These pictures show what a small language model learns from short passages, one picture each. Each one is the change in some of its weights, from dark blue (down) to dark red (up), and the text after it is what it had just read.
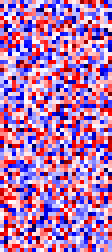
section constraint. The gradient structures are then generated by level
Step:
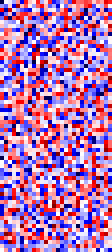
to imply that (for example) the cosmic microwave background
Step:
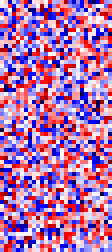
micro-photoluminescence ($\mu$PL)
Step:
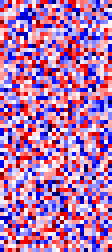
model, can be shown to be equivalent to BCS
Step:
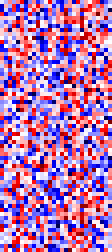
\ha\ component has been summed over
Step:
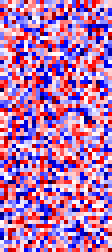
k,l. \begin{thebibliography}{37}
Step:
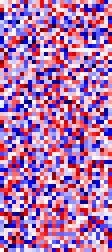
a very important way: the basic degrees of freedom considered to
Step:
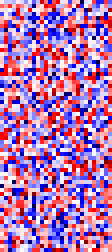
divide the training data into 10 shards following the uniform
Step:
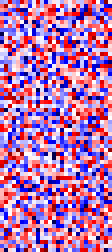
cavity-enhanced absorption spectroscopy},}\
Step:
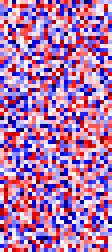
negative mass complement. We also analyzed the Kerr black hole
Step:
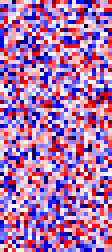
the cold, neutral hydrogen in the intergalactic medium
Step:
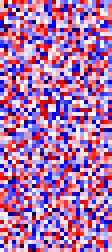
probes on incommensurate lattices}
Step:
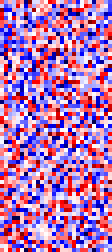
300 configurations are generated to determine CSD function. ###
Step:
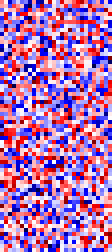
this paper reports on the relationship among staff, which
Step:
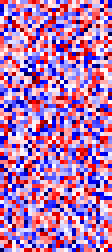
near $T_{CDW}$. d) DOS of
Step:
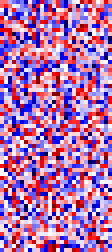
$3$ spatial directions. Excising the
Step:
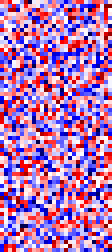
pointed out that proteins should rather be compared to
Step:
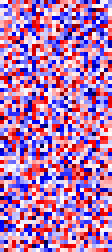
higher scalability of the small cell tier.
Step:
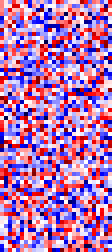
procedures and theoretical methods. The latter is mainly based on
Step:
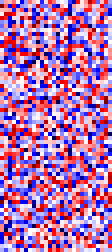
\ell^+ \ell^-$ branching ratios. The predicted interference
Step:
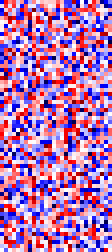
mixed and resonant contributions for the Raman scattering ($\bm
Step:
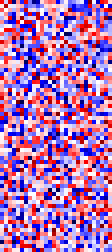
to explore the search space as much as possible within the constraints
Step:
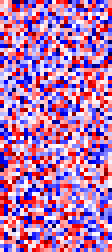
number of mutations $\alpha$}, which is the parameter
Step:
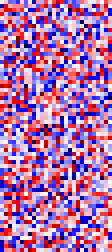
although the weak interactions between DM and the standard matter makes DM
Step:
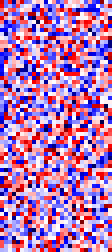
the delay can be attributed to a finite interaction speed.}
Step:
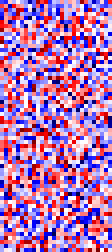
verify that the total energy of the system is conserved to
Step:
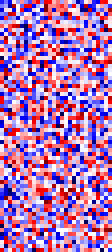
We calculate the scale $v$ for given $n$,
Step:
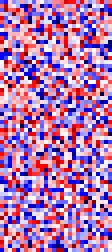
with $H\ll H_I$, we can
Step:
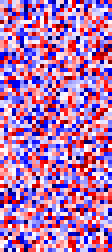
array of precipitates. The situation is more
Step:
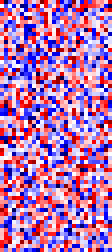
baseband unit serves users associated to the different network operators
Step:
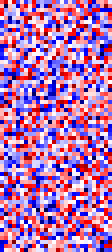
anti-quarks and anti-diquarks $(\bar
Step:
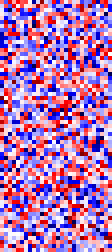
has sparked significant interest in the fields of
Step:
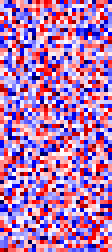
reached by thorough relaxation. As an example, in
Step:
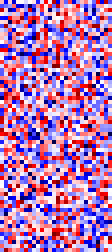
typically smaller compared to the other two spatial dimensions. Such a
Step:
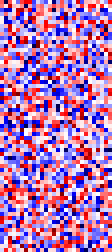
to the convex security region. Repeating the
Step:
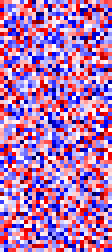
Strata of Geographic Difficulty | |
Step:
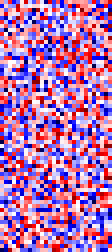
as $K$ tends to positive infinity, can either
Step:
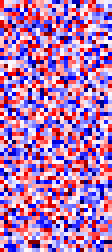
One can easily check that even for large $G$, which
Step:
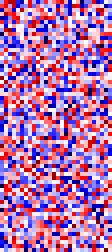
a random threshold $\widehat{\ell}$ as in the original
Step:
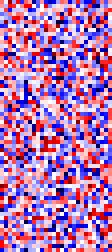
LIGO Laboratory and supported by National Science Foundation grants
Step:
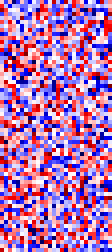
Evolution} One question we can address directly is whether
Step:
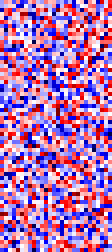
are submitting your paper to determine %% what
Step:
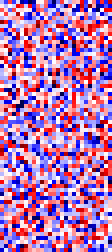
dissipative systems and can show, when placed under controlled
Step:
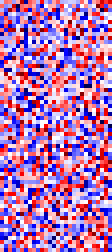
lying close to the upper limit of isospin diffusion
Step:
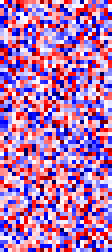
using elements of $U\chi PT$ successfully applied
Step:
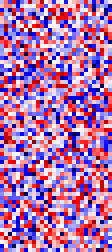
have a coproduct so there is no meaningful
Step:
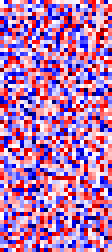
affect voltage profiles. This limitation has been extensively discussed
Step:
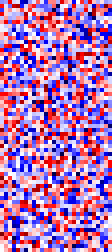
qubits makes it possible to implement non-unitary matrices on
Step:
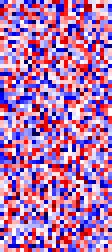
in its direction. As a matter of fact, the field
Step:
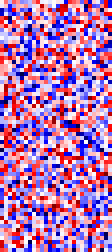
density gradient, and 3) a perturbation at the interface of
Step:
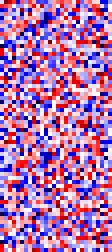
indicate the information of the electron scattering by the electron,
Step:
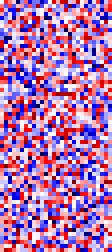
target to the next during an orbit. This is a good
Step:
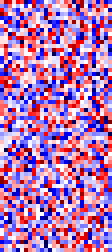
for prediction of injuries, we need to take
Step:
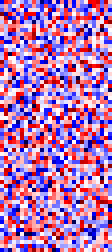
more than 55 million people worldwide, and
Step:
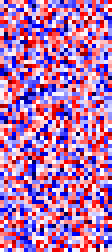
study of model internals. Through alignment pipelines
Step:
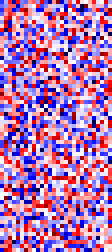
system size $L$. This implies that the phase transition from
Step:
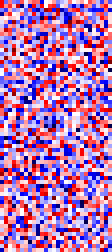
gravitational lens: The source at S when viewed from O
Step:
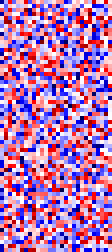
DLC and JG acknowledge support from
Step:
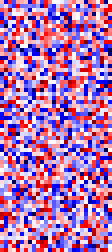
infrared divergences in radiative corrections. It has been
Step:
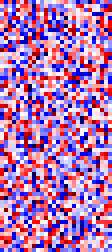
information about $H_0$ from various estimates separately published
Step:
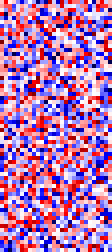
algorithm, we use the italic font while it
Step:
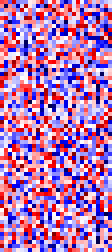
discrete case, where the dynamics concerns a configuration
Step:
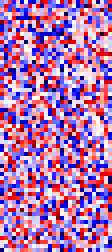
part of the CMB information and can constrain cosmological parameters
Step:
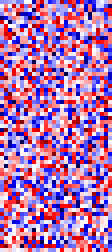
now observe the spin-photon correlations by measuring their dependence on
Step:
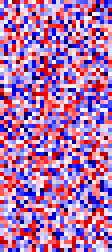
corresponding modified Friedmann equations. As we showed, we
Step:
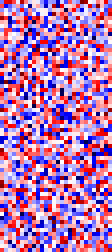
to Java's immense popularity,
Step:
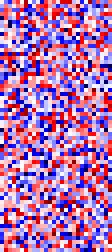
and one X-coupler, that form the
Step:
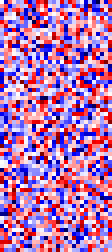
another and also the intensity distributions are almost identical. Hence,
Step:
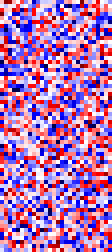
forcing, ${\bf f}$, white in space and time.
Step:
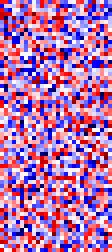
three vortices. This behavior leads to the maximization of
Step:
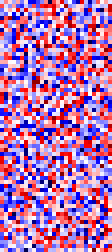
as explained in the previous subsection, is equal to the
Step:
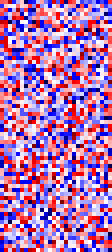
between the original and generated image, so some researchers use more
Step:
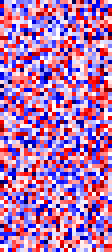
SFR, and metallicity $Z$ at any redshift
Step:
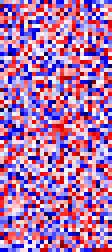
\hypersetup{ colorlinks=true,
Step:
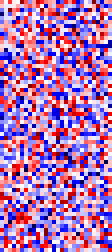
are negligibly small, so we can rewrite
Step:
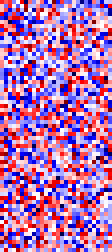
or hBN. The competition between interlayer interaction
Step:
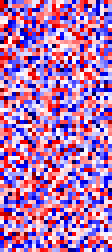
other image processing tasks that have sufficient data to train,
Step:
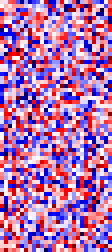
the Galactic bar} \hspace{-2pt} The formation
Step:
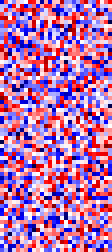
point) covers all values of $\theta$ as we
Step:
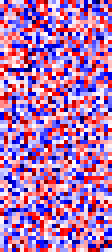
another method, different from folding, for constructing
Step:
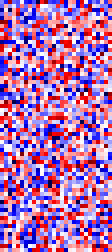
60 degrees, in the direction opposite to the previous rotation
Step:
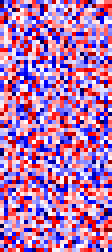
X_n$, of size $n$ from a density
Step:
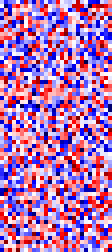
on average. It should be noted that these results are not
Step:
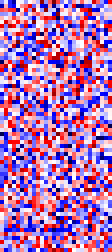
As a framework within continuum quantum field theory, the DSE
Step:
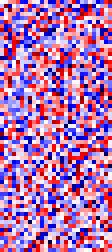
3.5-10 keV to avoid the low energy part
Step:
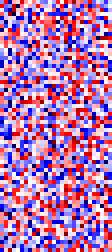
(~µs) observed for the emergence of
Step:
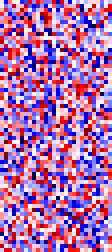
Only a few African universities offer
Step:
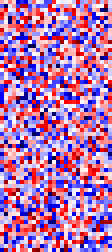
the other is the collision with obstacles. As
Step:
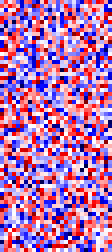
ability to {\it fully} recover the flux from the
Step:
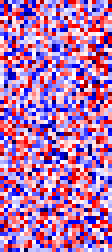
different transmission profiles. Their characterisation is presented in
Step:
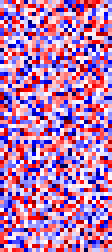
of clusters into several classes based on their morphological and
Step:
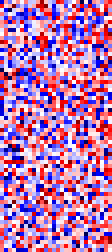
blue and red spheres, respectively. The black dashed
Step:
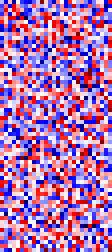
case of $y=5$ the quality of
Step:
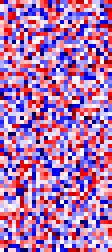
real proteins by analysing macrostates based
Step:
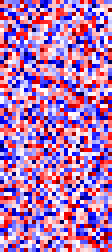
field in an ideal cavity. Two atoms, labelled by
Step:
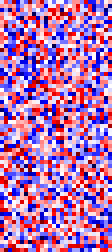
electron energy no longer has a physical meaning. To determine the
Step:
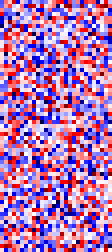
\footnotetext{\textit{Theoretical and Computational
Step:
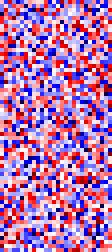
contain several contributions of the form (\ref{2m}),
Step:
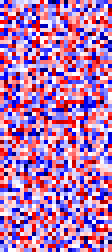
identical. This is an assumption on the proofs and does
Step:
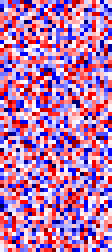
\label{fp-eqn1} p(E)
